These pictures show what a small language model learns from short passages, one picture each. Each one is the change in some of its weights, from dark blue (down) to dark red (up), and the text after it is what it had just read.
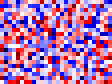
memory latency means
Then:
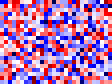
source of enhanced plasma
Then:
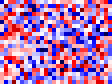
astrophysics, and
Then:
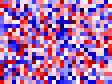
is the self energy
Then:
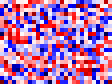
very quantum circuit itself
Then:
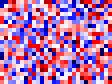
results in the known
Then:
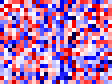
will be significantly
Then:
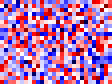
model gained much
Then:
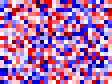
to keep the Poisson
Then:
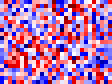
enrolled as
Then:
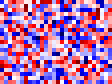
are limited to
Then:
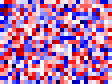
for further discussion and
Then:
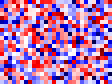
introduced in Section
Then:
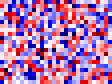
is two orders of
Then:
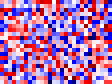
precision thanks to
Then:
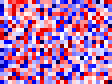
minimum value of the
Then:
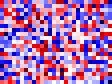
inherent biological needs of
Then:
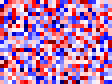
this approach with a
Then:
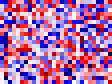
by the other constraints
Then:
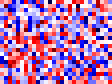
grow without bound as
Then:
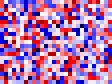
present work since the
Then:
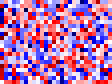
benefit this
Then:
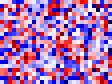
$Q$ is
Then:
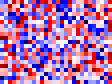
is stable even in
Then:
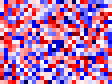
suited to this
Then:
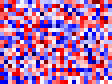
Sensitivity cannot
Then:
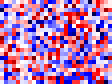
%the size of
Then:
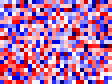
the urns
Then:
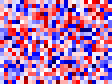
A Pearson
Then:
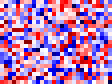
| Noisy
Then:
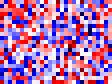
the effect of
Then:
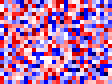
which the radiated
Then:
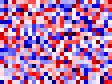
The second term in
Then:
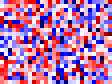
small regions of the
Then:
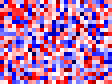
the target rest
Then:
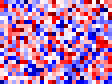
ion beam with an
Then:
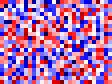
a concept of
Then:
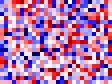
excitation frequency with increasing
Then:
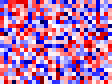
class of complex
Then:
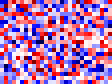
This makes these ions
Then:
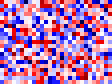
NJL model
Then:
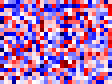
time and place the
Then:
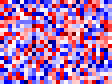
To locate the
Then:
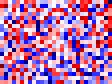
in Fig.7
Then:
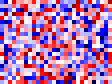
The remaining missing
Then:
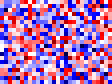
$N \to
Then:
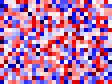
energy current along the
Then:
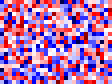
for action and the
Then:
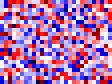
of the framework,
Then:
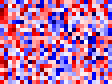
fit the whole reflection
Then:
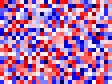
a scalar particle coupling
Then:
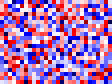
consider is timed
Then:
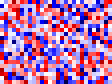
difference among the three
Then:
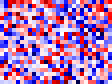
of the line
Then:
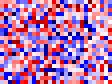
of course related with
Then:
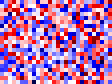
in the range
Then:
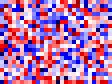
two bulk to bulk
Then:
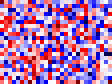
motors in
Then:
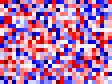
category. To
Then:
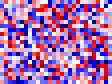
term at one loop
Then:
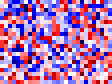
at the highest temperature
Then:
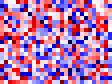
energy separation between the
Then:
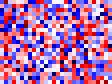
and this again applies
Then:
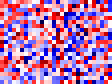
\nonumber \\
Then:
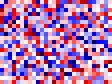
this possibility, a
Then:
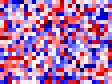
peaks were indexed
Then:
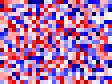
second order coupling
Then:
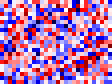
by this parameter.
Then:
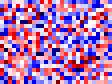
real environments.
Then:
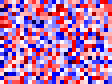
OD Graph
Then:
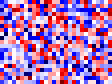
to support multiple
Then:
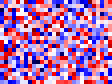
that this extra
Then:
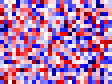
including spatially coincident
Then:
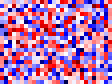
of one brain
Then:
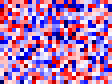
particular recursion statement
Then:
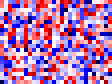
potential `information
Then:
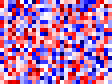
a complete thermalization
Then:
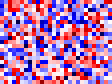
characteristic hopping length between
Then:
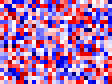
is thermally
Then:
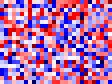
of the ten independent
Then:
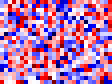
is defined in
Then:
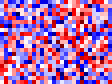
bottom of the
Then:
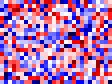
to name a few
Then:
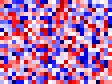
is also a slight
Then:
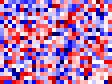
volume errors is similar
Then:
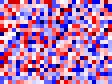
fact agnostic
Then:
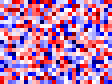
on acceleration in
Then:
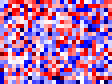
at different frequencies in
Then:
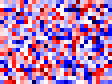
Belle II
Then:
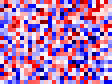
range) than most
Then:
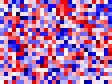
is the best of
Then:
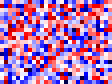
swift and
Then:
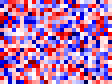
two dimensions, a
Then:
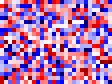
It attempts
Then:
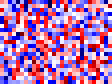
parameters read: For
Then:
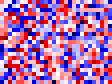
in an objective is
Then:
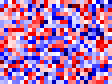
evaluations show
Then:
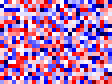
dynamical randomness in
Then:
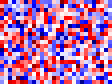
pattern as under the
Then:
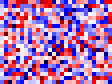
of projective ray
